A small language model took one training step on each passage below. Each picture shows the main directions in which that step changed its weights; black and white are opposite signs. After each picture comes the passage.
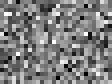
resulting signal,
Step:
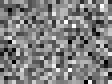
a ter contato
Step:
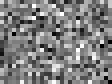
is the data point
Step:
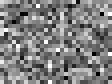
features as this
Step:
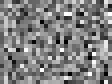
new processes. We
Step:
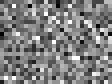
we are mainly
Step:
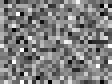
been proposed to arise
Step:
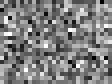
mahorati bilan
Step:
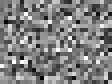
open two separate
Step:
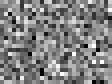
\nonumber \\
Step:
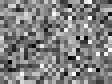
lingering effects of
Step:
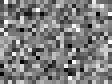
could allocate
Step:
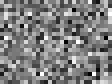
parameter space required to
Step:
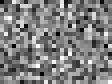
massa específica
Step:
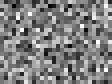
two functions leading to
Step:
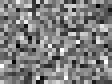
shown in Fig.
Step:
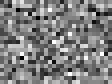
interaction weight between two
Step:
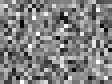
similarity matrices
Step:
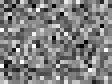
the search space from
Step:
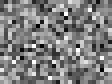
is given by the
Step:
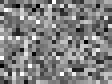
Art aber immer
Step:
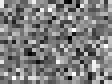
for some local
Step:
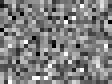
paraxial light
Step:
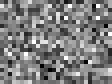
$ are occured
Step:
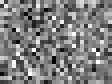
chemical reactions is
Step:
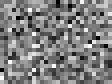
analysis of 24
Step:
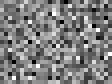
QED, the
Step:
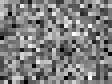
data and MC
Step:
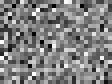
the photon frequency of
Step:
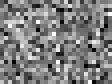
energy. Many
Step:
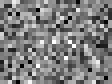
which has, by
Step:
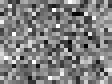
of the input
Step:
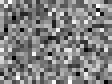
также в
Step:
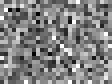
qilinishi eng
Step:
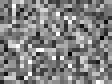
usually by adopting
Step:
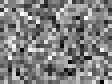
zumal sich
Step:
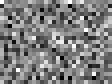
на северные
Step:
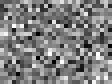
and 1's differ
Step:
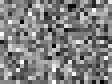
acesso, as
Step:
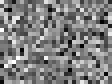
a sort of
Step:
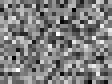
de la diversité
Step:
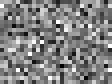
and $y$
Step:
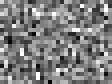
sobre su proceso de
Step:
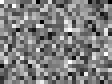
to fourth order
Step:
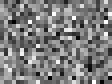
uma cor,
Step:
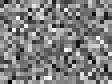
Der Einsatz von
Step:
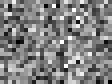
missing value
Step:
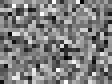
MPS simulations are
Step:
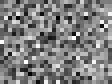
time but simulations in
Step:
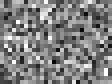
with the temperature being
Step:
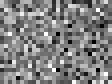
науке. –
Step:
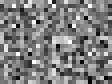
seja, um
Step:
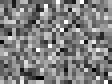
das mediadoras
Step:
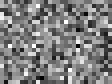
has been found
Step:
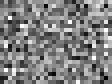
to unity in
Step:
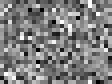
& Langer,
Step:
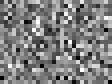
(two black
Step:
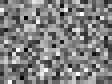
kualitas dan
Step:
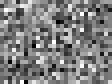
Their polarization
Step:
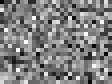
demonstrates that
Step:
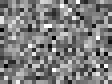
ini anak
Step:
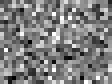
de tempo,
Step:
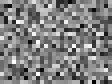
turned out to
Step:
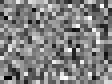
to remain constant within
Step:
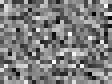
vacuum energy in
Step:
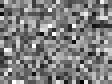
and interlayer
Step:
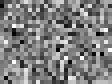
and J.
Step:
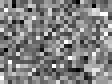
Health of
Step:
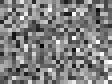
be recorded from
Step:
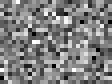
different behavior of specific
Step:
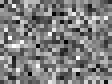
muhim o'rin
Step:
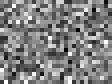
better frequency resolution.
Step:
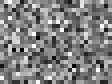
the gauge symmetry
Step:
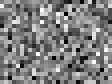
are given by
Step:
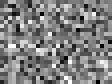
brain activity
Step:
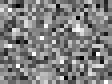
A {\em
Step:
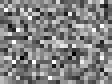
stable in the
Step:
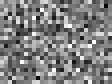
The 2D and
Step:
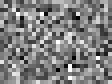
can be written as
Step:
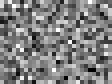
la base metodológica
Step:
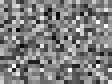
be managed
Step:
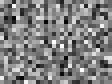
tipos de
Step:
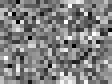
using a variety
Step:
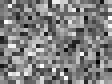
pentru raportare
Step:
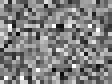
and gluing
